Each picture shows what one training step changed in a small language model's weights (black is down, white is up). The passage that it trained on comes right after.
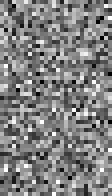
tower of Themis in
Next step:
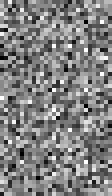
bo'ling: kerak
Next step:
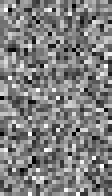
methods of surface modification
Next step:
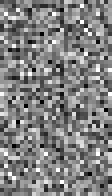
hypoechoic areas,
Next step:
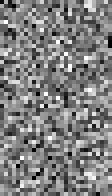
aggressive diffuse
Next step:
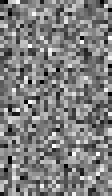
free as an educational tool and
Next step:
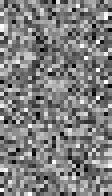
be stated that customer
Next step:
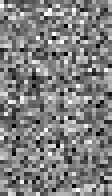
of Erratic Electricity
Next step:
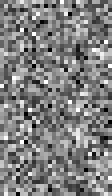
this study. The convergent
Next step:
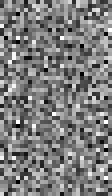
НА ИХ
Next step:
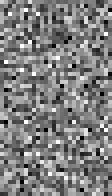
à un moment où des
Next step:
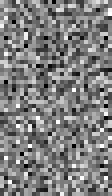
with shorter telomeres
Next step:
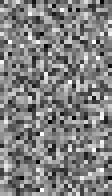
en mettant en place le
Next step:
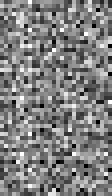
Independent variables \
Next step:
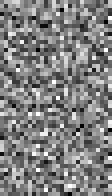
consequences of many of them
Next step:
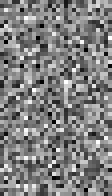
asosida o'qitish
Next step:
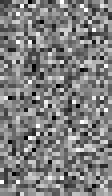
with a 3.6 GHz
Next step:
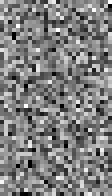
estética en museos a
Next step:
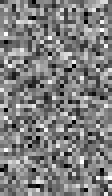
partir da segunda metade
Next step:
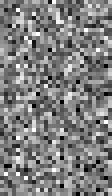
- Вроцлав
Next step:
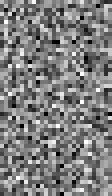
shell is soft and
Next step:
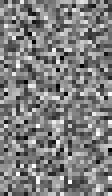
it for support. Pervious
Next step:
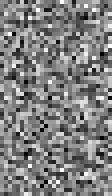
buses, P_f and
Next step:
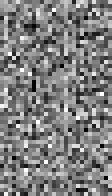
the fuel bundle is
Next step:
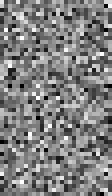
friends, accounting
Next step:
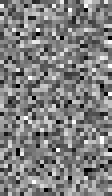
focus of this paper is
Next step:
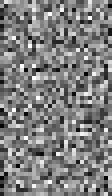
on the discourse surrounding
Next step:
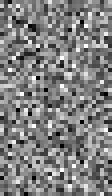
2024 was conducted,
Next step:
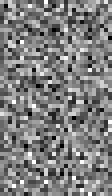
the municipalities of
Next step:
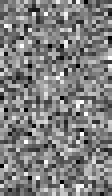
обществе знаний
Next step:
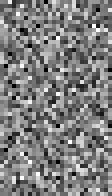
neighborhoods of
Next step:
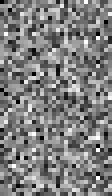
making is one of the most important
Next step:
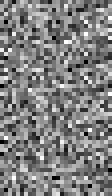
hayvonlar keying
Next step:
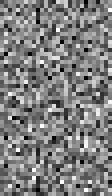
express ensure, entitled
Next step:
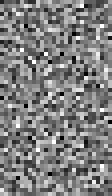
sub-edges where each
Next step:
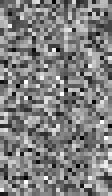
find that a solution of (25)
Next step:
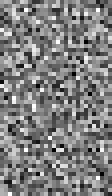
digunakan untuk
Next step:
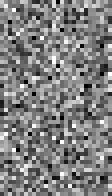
Sakarya Meydan
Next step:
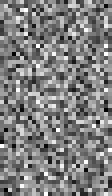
the physiological changes are
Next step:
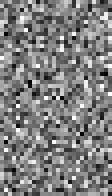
улучшения её
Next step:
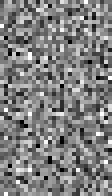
Аннотация: В
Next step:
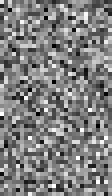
la ingeniería. El
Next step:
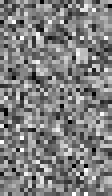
of 0.10M sodium
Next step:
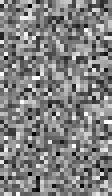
спілкування з
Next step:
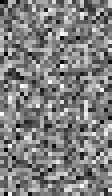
CT imaging, and
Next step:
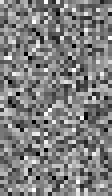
darajasiga ko'ra
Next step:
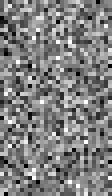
oyli palak",
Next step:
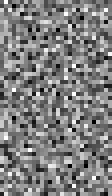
publikacije, v
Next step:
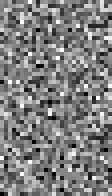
ст. (на прикладі
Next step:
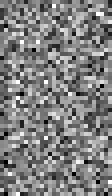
effect on the extension of the
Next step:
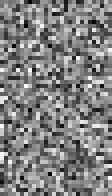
8 locations closest to the
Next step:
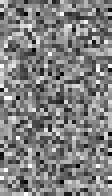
estudo qualitativo
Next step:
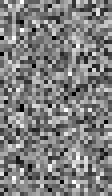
Data Management'⁸ could
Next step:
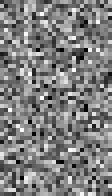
in the $\tau - r$
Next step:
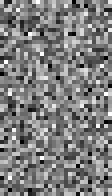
get ORCID iDs
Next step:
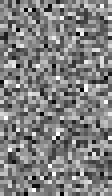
donors (voluntary
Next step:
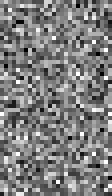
engage in the debate)
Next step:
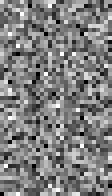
(gender, age group,
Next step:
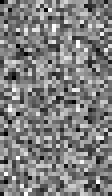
modeling based on sequential
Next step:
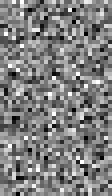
rare, unusual and
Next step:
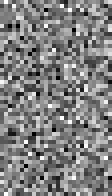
truth to darken
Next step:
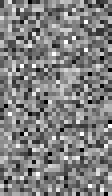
maishatini o‘ylar,
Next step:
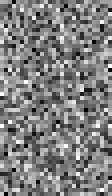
rivojlantirish 291
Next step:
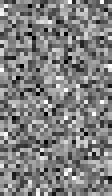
werden mit der KA 6 einige
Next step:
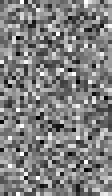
this local election seems to
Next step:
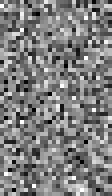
this study will be extremely
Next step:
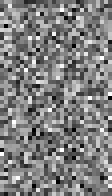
a saúde de forma
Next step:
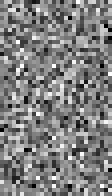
de Lisboa: 80
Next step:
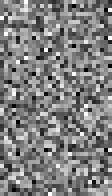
hasil belajar. Soal
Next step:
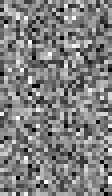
a chair. Each
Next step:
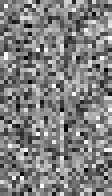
потенційних або
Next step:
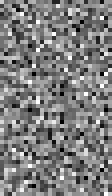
avaliação contínua
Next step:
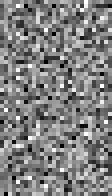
S. BAHADUR,
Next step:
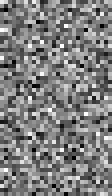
a comparison between exponential
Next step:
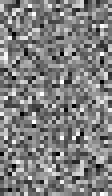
towards real-life
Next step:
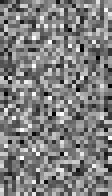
growing mushrooms for
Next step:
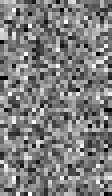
ideias, etc.
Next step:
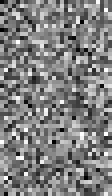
to address the growing
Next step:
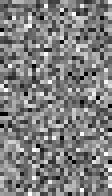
static decoupling and
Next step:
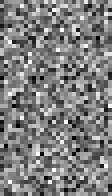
Covarelli., Laura
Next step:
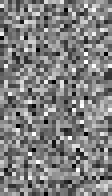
jadalligini tahlil
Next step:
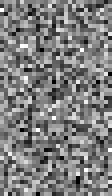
gobierno sólidas
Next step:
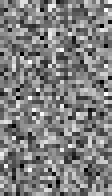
A taxon is Vulnerable
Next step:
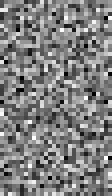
del arte rupestre de la
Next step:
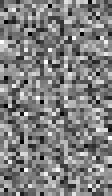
approach in increasing productivity in
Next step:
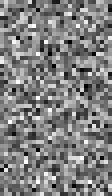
sistema tributário
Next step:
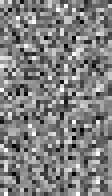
Karalloe tahun
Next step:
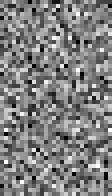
mereka berperilaku
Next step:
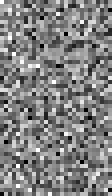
Moreover, the SC
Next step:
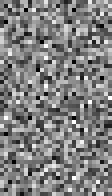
transporti yo'nalishlarini
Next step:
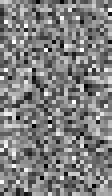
that comes from a divine
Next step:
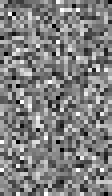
transmissão e longo
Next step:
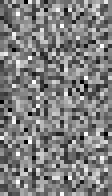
buyers and sellers.
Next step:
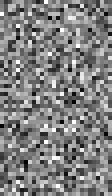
a comparative analysis of the modern
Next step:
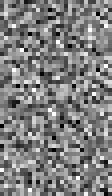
prescrita, os resultados
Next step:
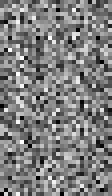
etishi lozim..
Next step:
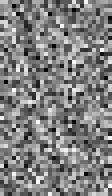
adjustment (Lee,
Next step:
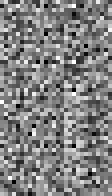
ABRIU O MEI
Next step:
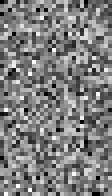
as the bonding sites,
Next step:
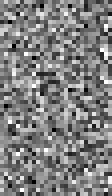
chronic trauma,
